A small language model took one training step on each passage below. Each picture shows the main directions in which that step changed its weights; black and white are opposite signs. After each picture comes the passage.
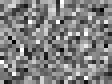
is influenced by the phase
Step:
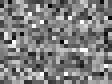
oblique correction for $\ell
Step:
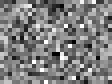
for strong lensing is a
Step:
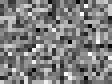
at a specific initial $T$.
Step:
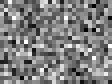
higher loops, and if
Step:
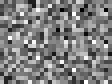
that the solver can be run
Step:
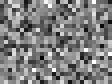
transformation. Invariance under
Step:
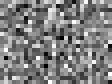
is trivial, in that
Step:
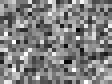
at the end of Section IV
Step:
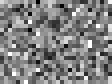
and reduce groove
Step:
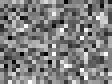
Fit B DPDF
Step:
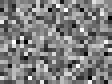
provided here by the fermion zero
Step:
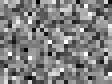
and the vector potential offset
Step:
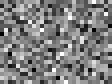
supported by a grant from the
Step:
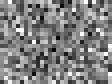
first comprehensive review of
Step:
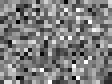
will be interested in.
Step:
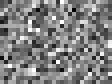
$N$ are the mass and
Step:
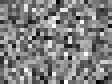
(LHV) description of
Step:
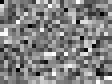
120~GeV/c positive
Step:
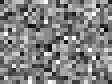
flakes. The latter can
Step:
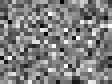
j; N) \Delta x
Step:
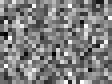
in the RGE equation
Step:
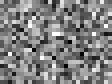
observations were conducted with a
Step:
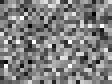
algorithms. The project
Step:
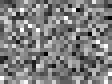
leading contribution subtracted. As
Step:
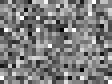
way. For instance, from our
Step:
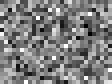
which showed enough for an energy
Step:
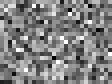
except for a pair of
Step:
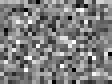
and Astronomy, Texas
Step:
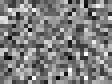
potential can be divided
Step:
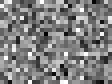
More information on the Italian
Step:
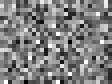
explained in the next
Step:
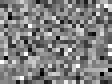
implementation of PMI considers
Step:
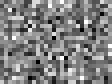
isotropic particle systems}
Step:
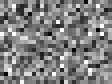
then on the joint model after
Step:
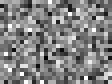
frequency of plasmons at
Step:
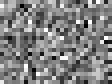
of cycles to reach the
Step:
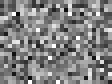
with strong spin-orbit
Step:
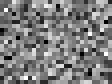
stars will be exposed to a
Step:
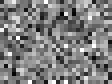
Gaia} data prefers
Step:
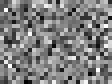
stars can maintain rapid rotation
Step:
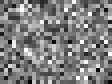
execute reads and
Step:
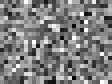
calculations have featured the relation between
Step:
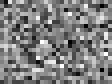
They may, for instance,
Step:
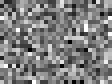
mean vector and when there are no
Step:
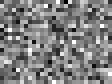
\end{figure} The results
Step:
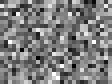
matching'' of scattered
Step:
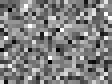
evidence for the dark matter
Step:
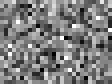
for a particular value of Fock
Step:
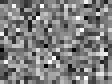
estimate for $\sigma_3 -
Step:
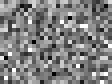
of the detector efficiency may influence
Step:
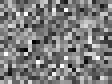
propagated backwards in time with
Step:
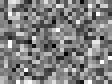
RE ions since they are
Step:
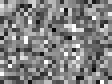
of the usual move set
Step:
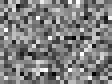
build the corresponding networks we use
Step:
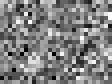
and incapable of handling
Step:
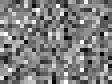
$(\text{td})$ denotes
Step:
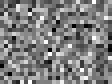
the process, creating a
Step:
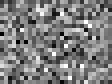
a summary of our conclusions
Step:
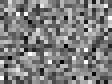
loops if the observation time in
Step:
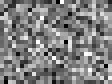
the origin. For a molecule
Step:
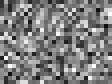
of pairwise tests where the
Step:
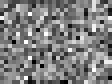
the storage magnetic field to
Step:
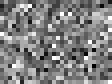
of the propose GEE scenario
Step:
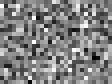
arbitrarily hard gluons
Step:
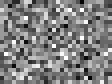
Equation (4) can be
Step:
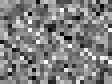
and a $\Gamma$-centered
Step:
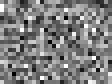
cell, out of $M$
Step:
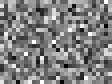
a nucleon in nuclear
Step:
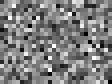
model with results extracted from
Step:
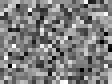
the assumption that at the
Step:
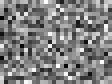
bins, from top to
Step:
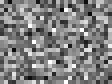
larger fluid density underwater
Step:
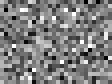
Astronomy and Space Science
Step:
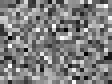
term reduces to an integral on
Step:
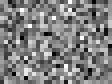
above potential. Indeed,
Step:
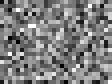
obey Ising fusion
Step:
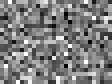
three configurations which could either indicate an
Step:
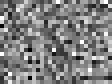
be rewritten as:
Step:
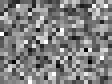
the number of cells moving
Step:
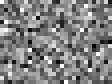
redshift and the temperature on the
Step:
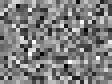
the inner streamline has
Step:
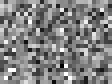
of temperature $T$, computed with
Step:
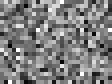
is similar to the 3D and
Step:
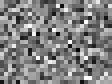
companies comply with
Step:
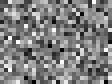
To create, execute
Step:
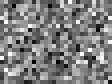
step goes along the edge of
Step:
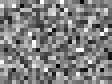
on the last term of every sum
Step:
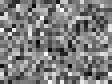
the points. There is a
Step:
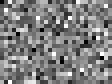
Our experiments using the QuEST
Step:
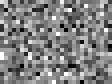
\left(-c \cdot S
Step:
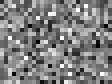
exist. Above the
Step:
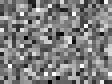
that the $\alpha$-effect
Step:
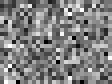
of the nuisance parameters
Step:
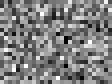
a two-qubit channel
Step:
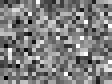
and polycrystal
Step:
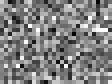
Onsager. As
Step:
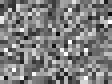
from the state $k$ in
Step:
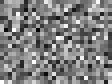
symmetry. It supports a
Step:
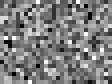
by the matrix method, for
